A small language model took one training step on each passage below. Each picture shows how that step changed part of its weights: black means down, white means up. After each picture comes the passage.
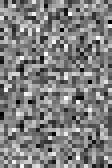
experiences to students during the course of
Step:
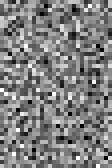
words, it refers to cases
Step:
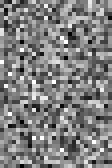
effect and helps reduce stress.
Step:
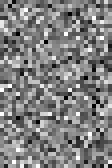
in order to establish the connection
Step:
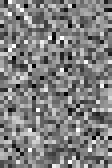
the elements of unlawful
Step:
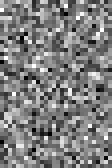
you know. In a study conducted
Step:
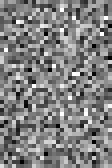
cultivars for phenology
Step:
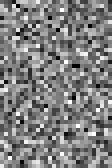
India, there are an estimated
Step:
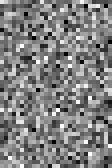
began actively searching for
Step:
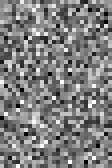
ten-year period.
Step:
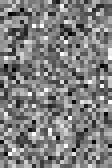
than AIC, and gives
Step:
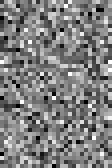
Economy & Policy
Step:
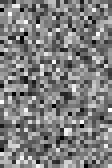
to confirm this study’s
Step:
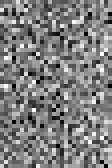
formation of inflammatory
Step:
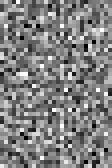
for example, is already represented
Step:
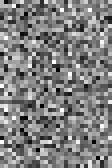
interviews in order to examine
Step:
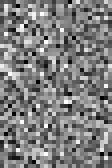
usable answers were obtained.
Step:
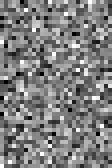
during a severe flood event
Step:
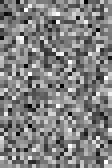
of the German bank
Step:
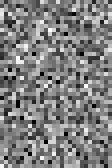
catalyst is one of
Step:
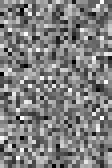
a study reveals that body
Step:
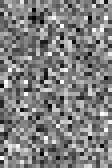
Excessive Social Media
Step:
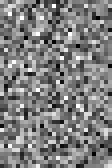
R-curve in these
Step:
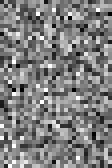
was available about the patients from
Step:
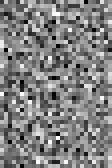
non-banking entities
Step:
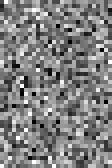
past data, e.g.
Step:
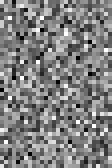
of the Swiss HIV
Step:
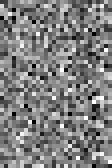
elements of the video, such
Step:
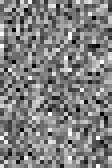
of direct links (%)
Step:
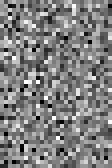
biomonitoring data on
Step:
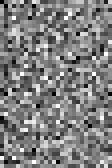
successful. Direct imaging
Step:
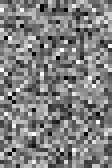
most ambiguous
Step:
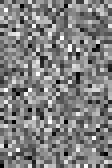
mechanism(s) was proposed
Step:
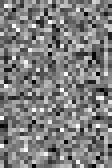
and II give different optimal
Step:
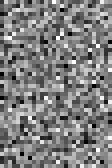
research in relation to CoARA
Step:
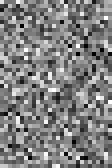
table, the majority of them
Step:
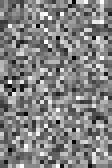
power resources available. These limited resources
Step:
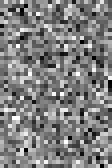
this study is to fill the
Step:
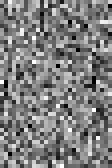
of references from PDF
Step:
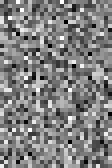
of the ballad, there
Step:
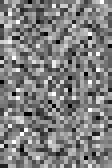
$$SME\ growth =
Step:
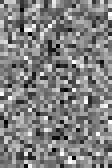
have quality metadata. For
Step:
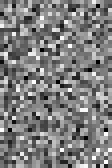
forearm. Secondary
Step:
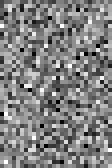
Consent Form Dear
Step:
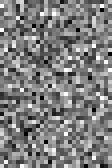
social adjustment of IX
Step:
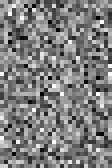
intervention of impurities and
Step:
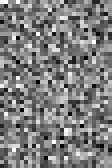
to play a major role in
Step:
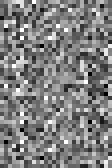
Model 3 Model 4 CDI
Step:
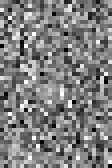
may alter the distribution and
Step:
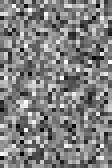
[10]. Furthermore, it is
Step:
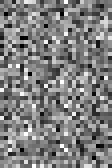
driven by financial performance and the
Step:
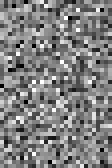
aware of these gender differences and
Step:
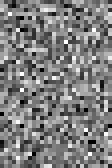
Table III presents the comparison
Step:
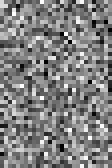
Research Design The ideological
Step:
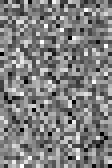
provides a comparative analysis of the
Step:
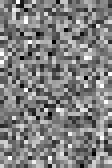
portal, anterior
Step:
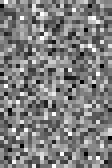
greater than 0.85.
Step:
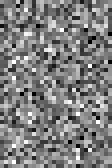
2009), with the end result
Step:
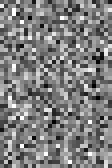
5%, a drug with the potential
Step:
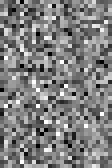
Tasić ¹ and
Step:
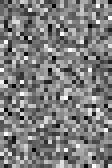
deviated from $\pm
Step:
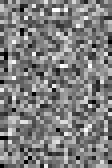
early detection significantly improves treatment
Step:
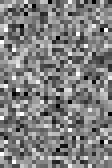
the Turkic world in the
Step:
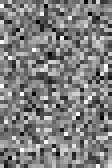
pleasant disposition
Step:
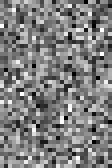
follows from the uncertainty
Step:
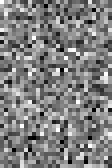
the respiratory system by
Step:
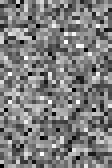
From the result of analysis above,
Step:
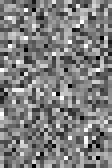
not significantly different ($p <
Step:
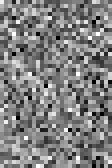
the beginning of the
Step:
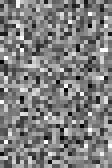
GHz. Compared to
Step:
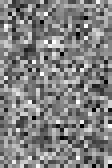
the ability of the organization to respond
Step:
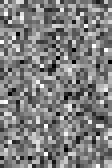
and the asymmetric parameters
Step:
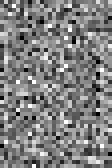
central India. Materials and
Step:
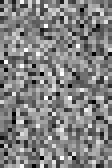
activities, the students will be
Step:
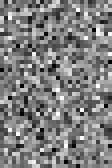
as well as conversion rate optimization
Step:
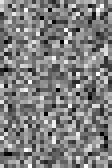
ensured by experts of
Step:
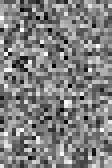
to legitimate,
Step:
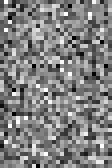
generation files are available.
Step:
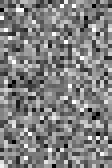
number of spanning trees
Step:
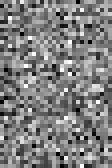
create new services to ensure their
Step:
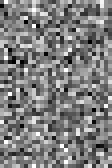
and electrodes.
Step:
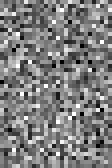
fertility in a
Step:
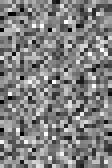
Education, and provide information on how
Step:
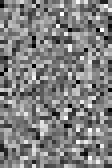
literature without knowing each other.
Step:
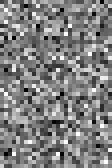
pursued by integrating a
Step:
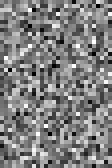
as appropriate. In this way the
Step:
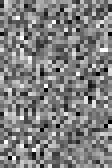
Bnd Del CH
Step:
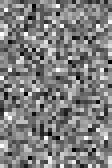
In contrast, class-F
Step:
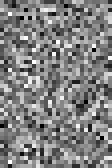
III) using clinical,
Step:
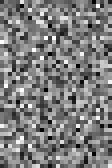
heated in a flask
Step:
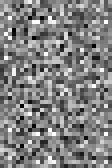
media products to help citizens,
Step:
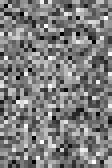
of both extract is reported in table
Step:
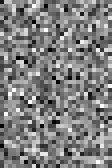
as their general MPA level.
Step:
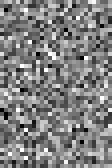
three defined thresholds: Low
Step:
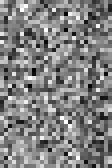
computational time of the algorithm and
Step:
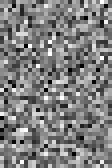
removed. This object is
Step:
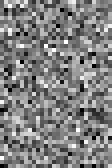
the app’s start
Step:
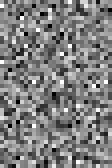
lack of autonomy over her life
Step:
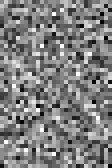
the findings on the need for teacher
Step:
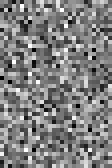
Knowledge: Exploring
